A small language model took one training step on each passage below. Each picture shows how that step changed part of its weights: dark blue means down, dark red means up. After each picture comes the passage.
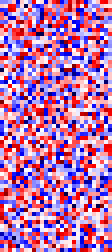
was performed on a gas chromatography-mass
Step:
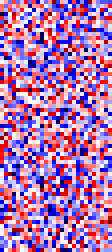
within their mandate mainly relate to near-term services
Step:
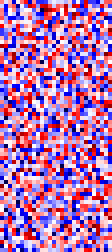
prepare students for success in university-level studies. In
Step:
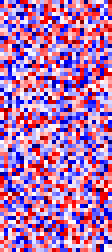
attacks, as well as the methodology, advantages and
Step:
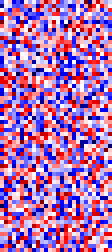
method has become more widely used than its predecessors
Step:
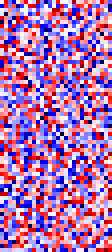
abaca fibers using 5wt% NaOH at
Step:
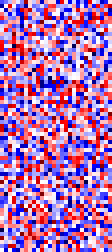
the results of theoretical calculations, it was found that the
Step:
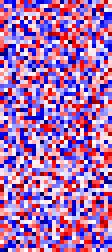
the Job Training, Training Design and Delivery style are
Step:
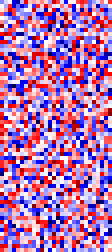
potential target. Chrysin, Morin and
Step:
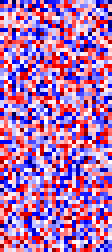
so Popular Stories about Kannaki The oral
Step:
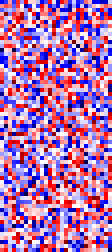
also located in the center of the knee and
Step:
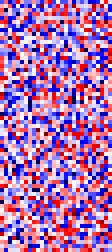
“service sector”, in “social welfare services”,
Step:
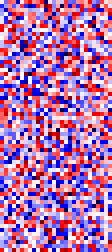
melodies, the first on their own and the
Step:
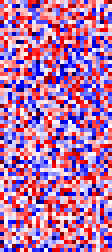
13-14. 7. Secret Minutes of the
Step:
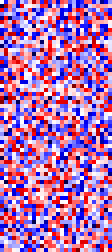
. However, in the case of cylinders, the
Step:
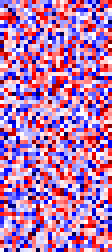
S \not\subseteq T. \end{cases}$$
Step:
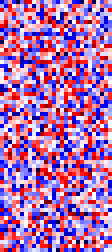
in 2005 to assist partner countries in West and North Africa in
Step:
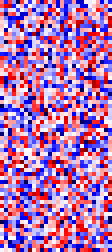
without any intermediaries [5]. Then we distinguish interactive
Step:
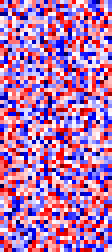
furfural and CO₂ using a
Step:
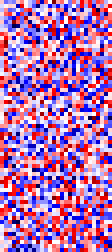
Record & Accounting(WR) The analysis of
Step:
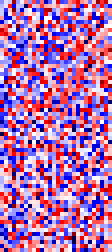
used based on symptom similarity as the remedies
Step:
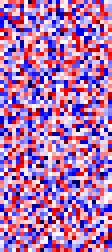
is well known that dyslipidemia, defined as
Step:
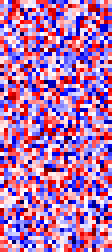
airports. Many noise sensitive airports in Europe
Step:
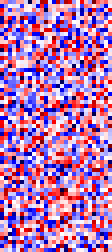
данной статье
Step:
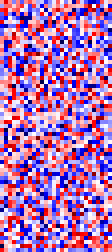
of labrum to the occipital
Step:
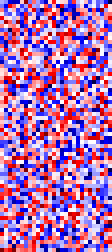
handling customer service problems. 50.64%
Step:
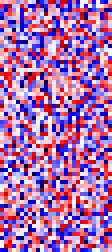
in terms of explicit anthropomorphization and
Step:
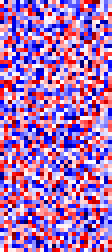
is also beneficial to the awareness drive for the
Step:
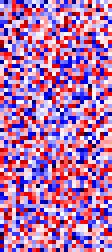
% Wound contraction = [(Initial area
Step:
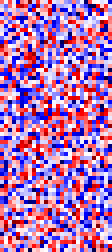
use computer averagely ($X=52.75$), and
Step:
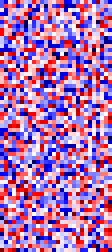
yield, however the net return is affected due to fluctuating
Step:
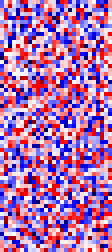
its reliability in complex environments such as forests, urban
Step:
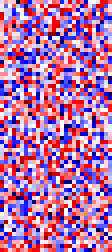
Solar Energy, Pandit Deendayal Energy
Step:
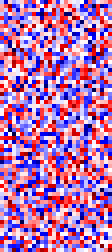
but also the individual in the form of job satisfaction. The
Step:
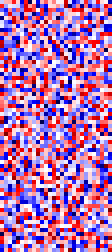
(sequence 8) involves rate-determining
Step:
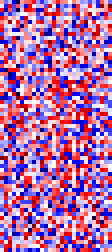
training for eight years before the administrative grade qualification.
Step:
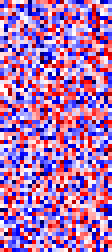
improvisation of a music orchestra while it
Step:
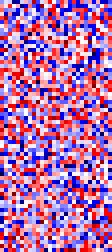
2013 and 2022. While this timeframe captures
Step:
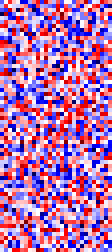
is an international project that aims to improve healthcare services, research
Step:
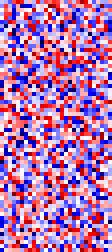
responsibility for the content of this communication, and no AI system
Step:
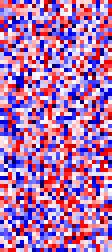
as ‘*Lamkang*’ tribe
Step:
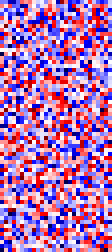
management skills during childhood. As a result, children may
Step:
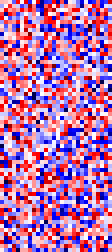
surface. The photoelectron spectroscopy results further confirm
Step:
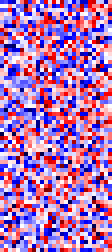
Study β / SE (3) Leisure β
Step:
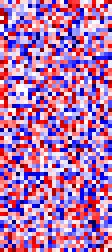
the entire dataset. 5.1 Inputs &
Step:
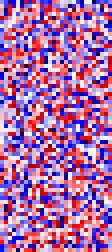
open source LLMs at the time of writing of this paper.
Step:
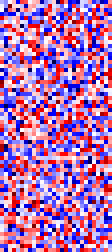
the group, starting with simple movements, and allowing participants to
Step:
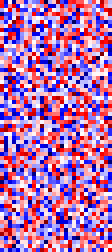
because my children went to private schools, but if they
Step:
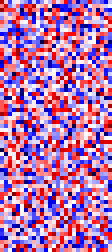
blight) and *Botrytis
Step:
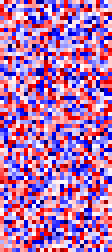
with unresolved preoccupied attachment status
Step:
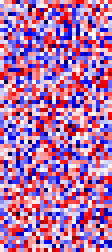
the lesson schedule, distribution of subject teachers, and teaching
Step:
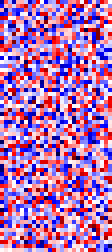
Rajya Sabha or the Upper House
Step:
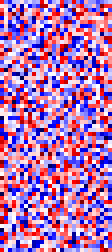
will communicate some results referring to the socio-political
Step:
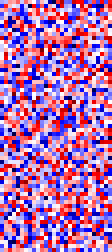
skills in the course of their career lives. People
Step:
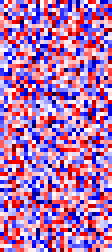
Fig. 13A), similar temperature range of decomposition was
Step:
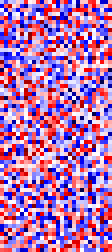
the thermal conductivity coefficient varies from 0.08 to
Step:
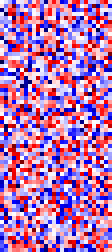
II). Milk yield of LZ was
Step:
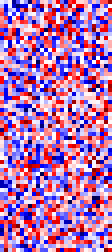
antidepressants and of their mixtures for 96
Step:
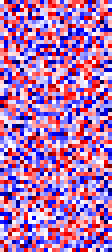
6.8 phosphate buffer as a dissolution
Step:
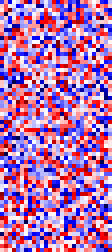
3d Preoperative axial T2* gradient echo
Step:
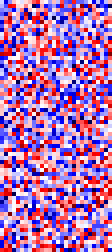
Ms. O reads 'nostra' instead
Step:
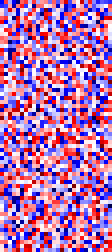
video library, Video Streaming,
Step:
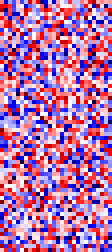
from the direct Dashboard link. More information and
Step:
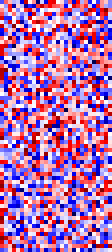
Koh and N. Rountree. Finding
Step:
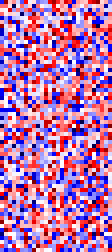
R. W. Hartel and C. P.
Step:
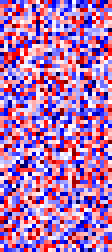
rates. Nonetheless, the scheme can be
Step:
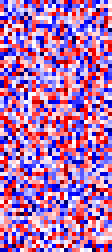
fixed this breaking change changing its code. -
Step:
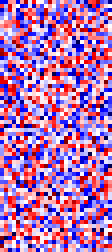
of velocity in all orders, but the higher powers of
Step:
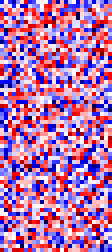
load and deflection curve of retrofit beams with
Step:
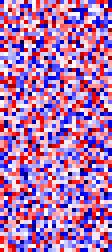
value of roll amplitude, estimated from the measurement of
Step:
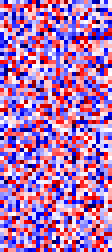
'lat', 'cum precipitation',
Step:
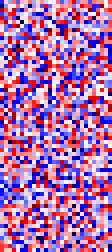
and not as tension-ridden. For example,
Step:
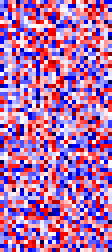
(2016); Singh and Sharma,
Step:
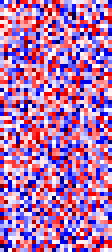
reviewed the final version, H.F.,
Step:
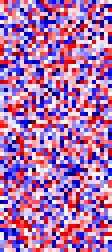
is to identify similarities and differences, explore themes and
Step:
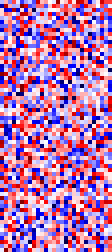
evolved into a significant public health concern, with reports indicating
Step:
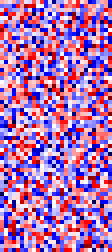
- levels of psychological distress differ somewhat depending on
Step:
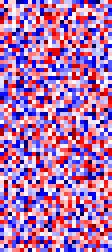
Strategic Science for Health and Consumers](#). A
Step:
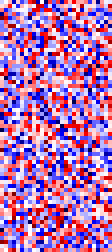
under normal circumstances, when students are exposed to certain
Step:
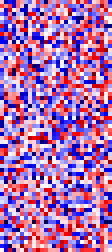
mean? “Organic” is derived from the Latin
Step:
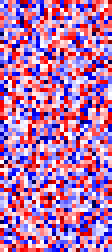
features are used to integrate product design and APP.
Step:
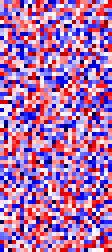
regenerative heat exchanger, surpassing conventional
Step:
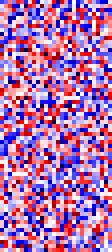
et al., 2001; Balkhair and
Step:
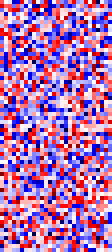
there’s a lot of dodgy...
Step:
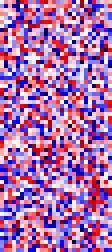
formula, one hundred forty-five
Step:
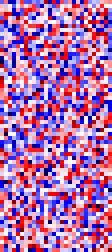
Training Needs Assessment exercise was conducted at the
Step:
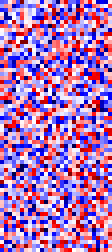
suggesting that the mechanisms underlying disruptive behaviour are similar across
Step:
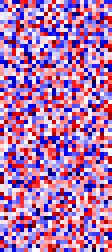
study subjects who changed it less than 2 times. 80%
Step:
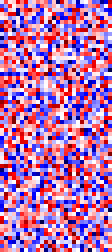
its peak value in June. There was gradual decline in
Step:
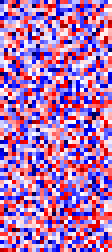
Tourist Information and Cultural Center includes as shown in
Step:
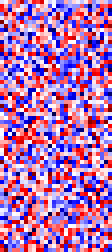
(onboarding, recertification,
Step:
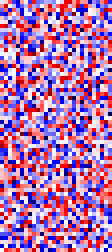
contraindications for general anesthesia were
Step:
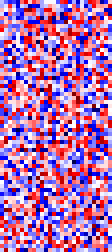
third-person views and characterization of the
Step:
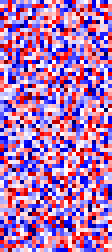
If necessary, break a gravid segment to release the
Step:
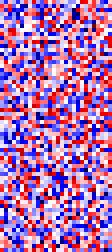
key skills involved in executive function. Some of them are
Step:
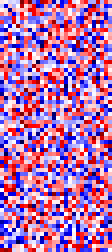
as well as correspondences among diagrams of different
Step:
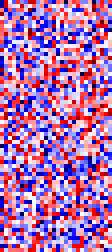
= 0.338$). So this study provides a basic
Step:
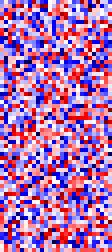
with disabilities’ integration into the labour market and their
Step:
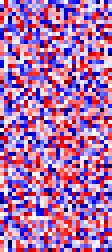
Acronym Description AD Anaerobic
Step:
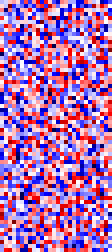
the PLC machine, and the feedback position of the motor
